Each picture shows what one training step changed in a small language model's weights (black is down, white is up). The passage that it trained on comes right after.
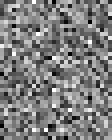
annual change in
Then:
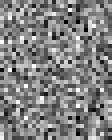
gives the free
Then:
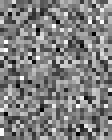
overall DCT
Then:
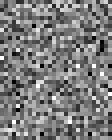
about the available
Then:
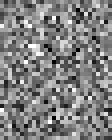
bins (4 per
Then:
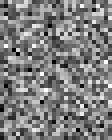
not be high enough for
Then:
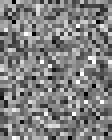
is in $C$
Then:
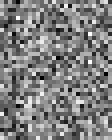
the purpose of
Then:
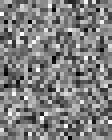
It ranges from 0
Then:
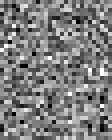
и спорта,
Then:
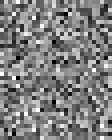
the diagrams with
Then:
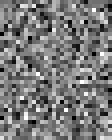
Bosh muharrir
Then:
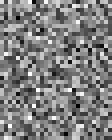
probed. A
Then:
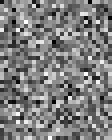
the molecule,
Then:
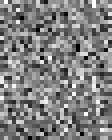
e Covid-19
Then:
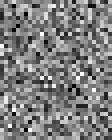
ppm) and increases
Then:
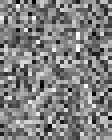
of glass and
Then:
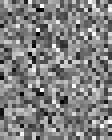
de la Sala
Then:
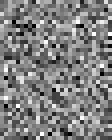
la majorité
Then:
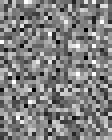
various symmetries
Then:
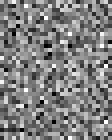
have demonstrated that
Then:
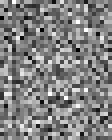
resulting in giant
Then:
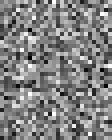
needs to make it
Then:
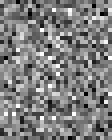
existido -,
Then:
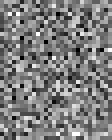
a sua realização
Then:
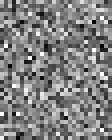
nos artigos:
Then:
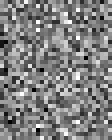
use the earliest
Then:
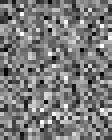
batas yang
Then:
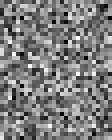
imaginary part
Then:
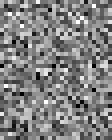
of the spectra with
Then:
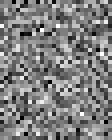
of Industrial
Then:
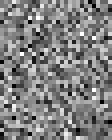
de forma clara
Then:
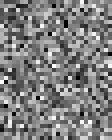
del silencio,
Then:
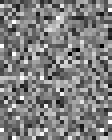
\times \Delta y
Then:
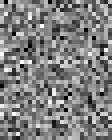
from the ERIC
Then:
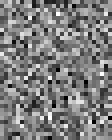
of freedom in the
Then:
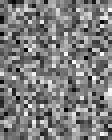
O'tgan asr
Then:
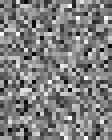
information. Therefore there
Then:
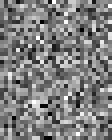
include women in
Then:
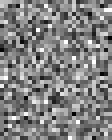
in 2D NoC
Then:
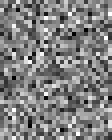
positive experiences
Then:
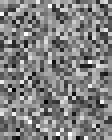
and causes a more
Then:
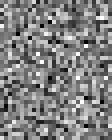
Data collection
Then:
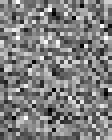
for some 2-form
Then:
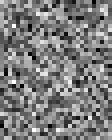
turbulence in
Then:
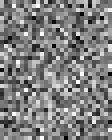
together, these
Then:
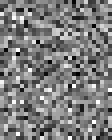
va ijodiy
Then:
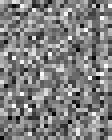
(Reniers et
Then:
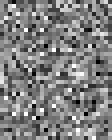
прописа за
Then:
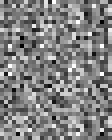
anisotropic distribution
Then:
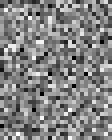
For instance,
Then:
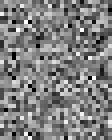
indices $n$ and
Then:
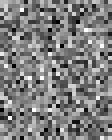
bancaires au
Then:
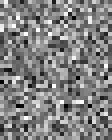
and only translations which
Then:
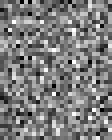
{Wang}}, \bibinfo
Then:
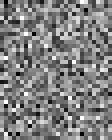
are set to be small
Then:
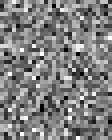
field remains on their
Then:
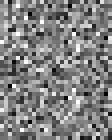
the crudeness of
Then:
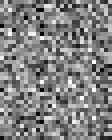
Mallardo M.
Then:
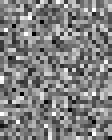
is necessary to
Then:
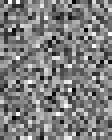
principle be
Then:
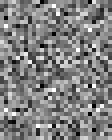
employed in the
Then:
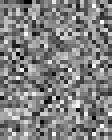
by a global
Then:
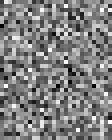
This is at least as
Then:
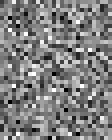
memories, and
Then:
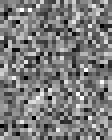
best practices
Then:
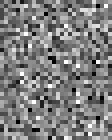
are not shown, look
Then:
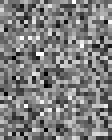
*Table I.
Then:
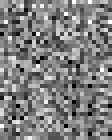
bounded region
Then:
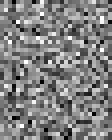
we argued
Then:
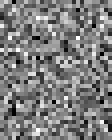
Chennai –
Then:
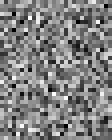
The skill of
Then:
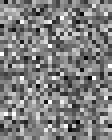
Associated with
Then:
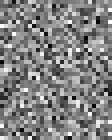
modes are likely not
